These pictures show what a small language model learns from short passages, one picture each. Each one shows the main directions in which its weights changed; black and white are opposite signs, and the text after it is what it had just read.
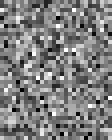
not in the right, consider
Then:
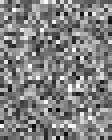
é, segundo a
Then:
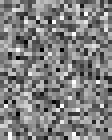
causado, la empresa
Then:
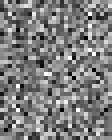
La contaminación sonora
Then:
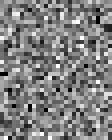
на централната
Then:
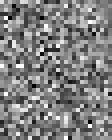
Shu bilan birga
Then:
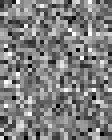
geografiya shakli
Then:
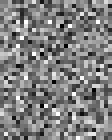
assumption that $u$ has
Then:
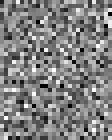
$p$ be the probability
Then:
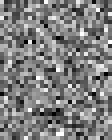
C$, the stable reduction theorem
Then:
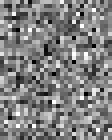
com deficiência passa
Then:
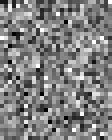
edileceğine ve
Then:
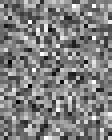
& \vdots & \vdots
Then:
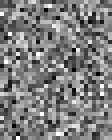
cestinhas e
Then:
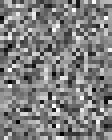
study the space of period functions
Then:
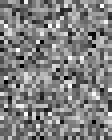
sets.\\ \textbf{Lemma
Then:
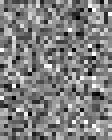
t_n \in
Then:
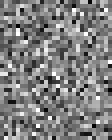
com as provas que
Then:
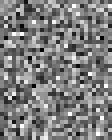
holda, talaba til
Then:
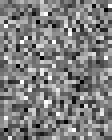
computed hash function with support
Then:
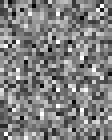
и эмпирический
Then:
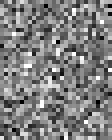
relations and which, in
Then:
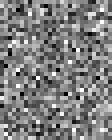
Gerenciais de
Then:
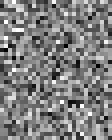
Physical fitness,
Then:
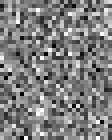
as well). \item If
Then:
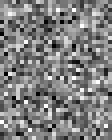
by William
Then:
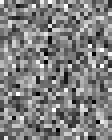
entre vestibular e
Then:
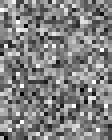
сущности творческих
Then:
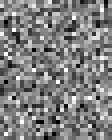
by finitely many elements in positive
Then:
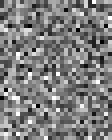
be the pentagonal
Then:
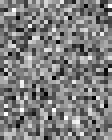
respectively, and $N$
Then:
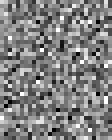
para la pantalla
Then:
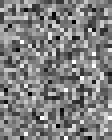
a competition between the
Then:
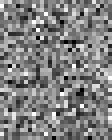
mala fe⁴⁴.
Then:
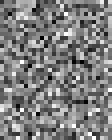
3, há um
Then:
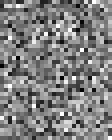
distintivas frente a
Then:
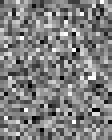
vous entoure
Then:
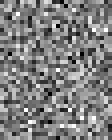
functions form a concrete
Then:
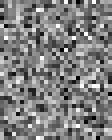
omit the rest of the
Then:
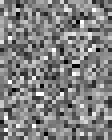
a votar de
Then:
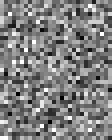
M_\beta$ (as
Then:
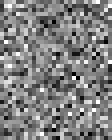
fértil para discussões
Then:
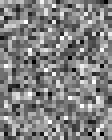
This observation makes a
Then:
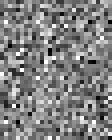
minimal genus of Seifert
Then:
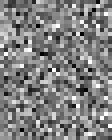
libérale, ce
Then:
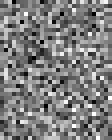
interest to consider such solutions from
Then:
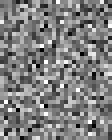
ancha mukammal
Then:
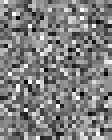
зору свого
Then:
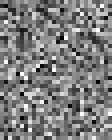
sequence of integers. Consider also
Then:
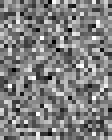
that by subtracting some
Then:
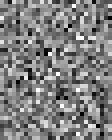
that it suffices to right
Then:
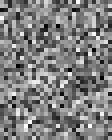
of the same dimension, this
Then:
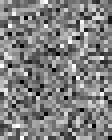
a 1 respectivamente
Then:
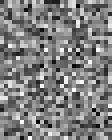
bigcap_{j in
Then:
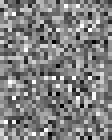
construam tubos mais
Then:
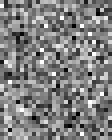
as revistas especializadas
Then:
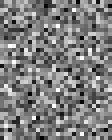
property of the reduced dynamics.
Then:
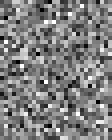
poseyeron entre sus
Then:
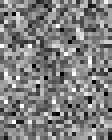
the typical properties for an
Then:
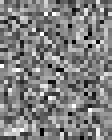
which represents $\omega$ in
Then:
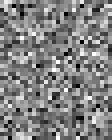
terjadi secara
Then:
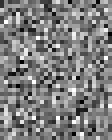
trained for each class.
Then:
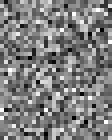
closed set defined by finite
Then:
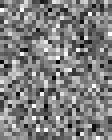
its required time step.
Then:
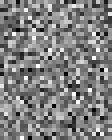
$D$ such that
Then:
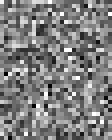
things must occur:
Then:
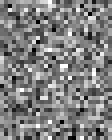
exchange rate policy
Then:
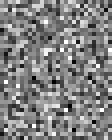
que es otra manera de
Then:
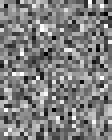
$ can be written in local
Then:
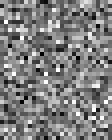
analytic evaluation of the
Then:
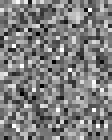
\end{equation} where
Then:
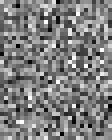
nomlar qushning
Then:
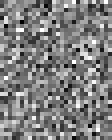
restrict ourselves to
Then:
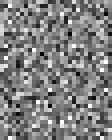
месяцам и
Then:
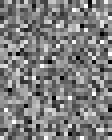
be based on the fact that
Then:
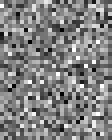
respect to the simplex
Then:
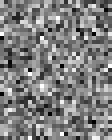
in the obvious way. Let
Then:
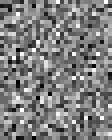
this task. By defining
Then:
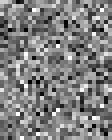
задля того,
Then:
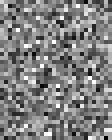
la ciudad fue
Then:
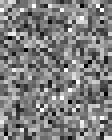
коммерческие) и
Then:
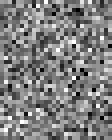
\rightarrow I^{2}$
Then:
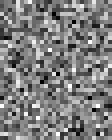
// Oil & Gas
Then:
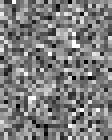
tăng quăng
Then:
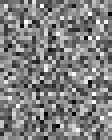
inequality $B \cdot D
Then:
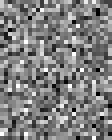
kabupaten yang ada
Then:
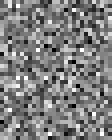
that a susceptible has
